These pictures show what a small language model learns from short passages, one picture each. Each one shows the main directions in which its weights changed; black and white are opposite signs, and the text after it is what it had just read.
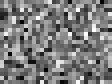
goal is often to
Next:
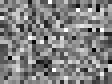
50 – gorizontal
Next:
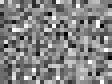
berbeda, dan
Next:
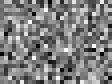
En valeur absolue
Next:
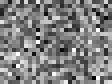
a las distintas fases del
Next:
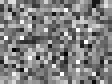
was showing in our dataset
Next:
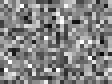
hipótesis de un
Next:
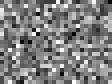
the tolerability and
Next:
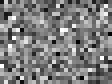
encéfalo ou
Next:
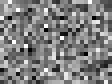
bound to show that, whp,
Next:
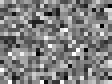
the accuracy of determining the
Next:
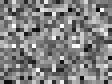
and its Evolution. In:
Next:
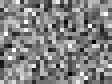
conformité aux
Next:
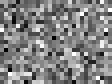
on Amazon,
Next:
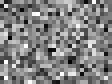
of the inclusive decay and
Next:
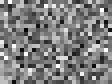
'to die' >
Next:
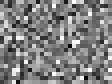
moved to higher energy
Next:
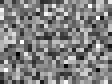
the school location and the
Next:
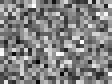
respective kernels, we found
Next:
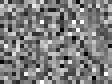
para tener una conclusión
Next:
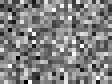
на основні
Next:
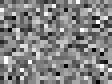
the associated varying
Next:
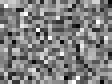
of post-commissioning
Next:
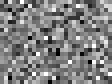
и 9 месеци,
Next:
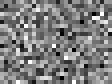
(e.g., compare
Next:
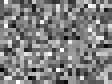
plano, sendo
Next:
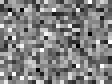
systems in India.
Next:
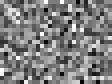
a Root Mean
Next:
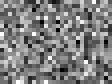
responsibility of each person
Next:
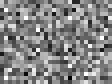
Desc. Parcial 1
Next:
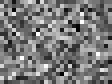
of this and show it produces a
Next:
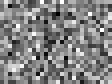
or subtractions on
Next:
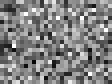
ifade edilmiş,
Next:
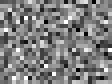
out the investigation, and
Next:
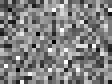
значения CGR
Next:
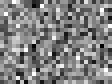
another, albeit
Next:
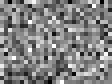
**Materyal ve
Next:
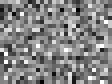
case, these response functions
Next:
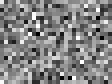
CRESST detector,
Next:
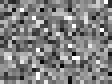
have on other embryonic
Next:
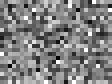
indicates that the status of
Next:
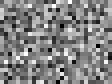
the $S_{yi}$ value
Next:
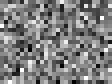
why the members of the
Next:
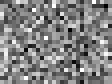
reasons. This realization that
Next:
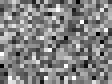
is reproduced with a total
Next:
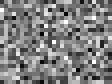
the absolute value of the
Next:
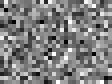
nozzle and the end
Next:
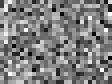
\end{eqnarray} can then be
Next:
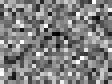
of God's creation. The
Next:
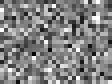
the processing of their clinical
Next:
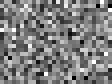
neighborhood of
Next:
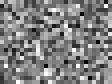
they are abroad, made
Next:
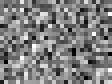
class to class, are described in
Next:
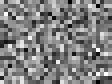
contributions, with notable
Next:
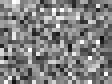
hiperglicemia se
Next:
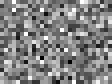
and ICT together
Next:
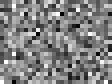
tranquil times.
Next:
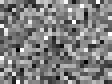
been selected because (i)
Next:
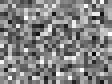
(JAPE rule
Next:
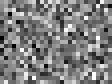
framework allowing for
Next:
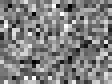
sum of the partial matrix
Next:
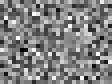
the content provided. 3.
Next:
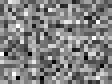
de sus acciones se
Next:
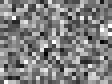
other religions. ”
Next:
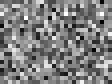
dislocation networks, and
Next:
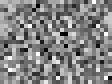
to creep into released
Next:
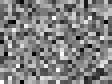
envelope, thereby
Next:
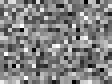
of Yedla and
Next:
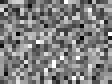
Conditions Article
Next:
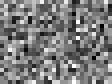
rationale to establish this
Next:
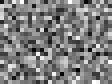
With the increase in
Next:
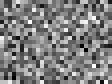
experiment many new ways of
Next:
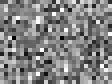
spectroscopy measurements
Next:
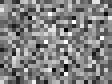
can be pushed into the
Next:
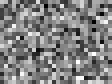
in which a dot represents the
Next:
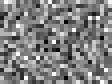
(G, \cdot) were the
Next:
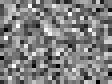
between LTP and LTD
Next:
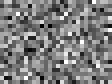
van bepaalde
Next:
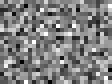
some agricultural practices
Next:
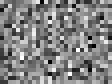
transitions ($2$)
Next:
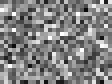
one can check that the
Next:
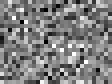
around the bolts
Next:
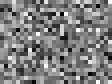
are not mutually
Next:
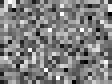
\end{equation} where
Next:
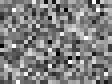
as the only crystalline
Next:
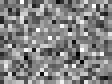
M.,: Nauka,
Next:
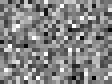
normality as shown in table
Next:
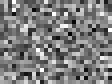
and learning materials will
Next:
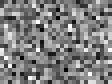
the Markov transition
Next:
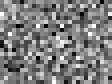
concentration of hole
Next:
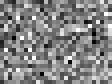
\cdot dE/dx}
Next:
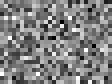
objectives of the current
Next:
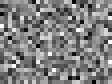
effective communication systems and
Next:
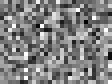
to work on solving
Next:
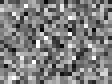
all the main fold activities,
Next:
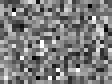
of signal interact in the
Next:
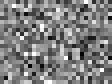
current water supply
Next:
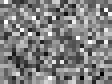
Sinolar o'z
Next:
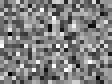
in FFT with similar
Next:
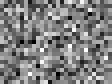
finite element schemes for
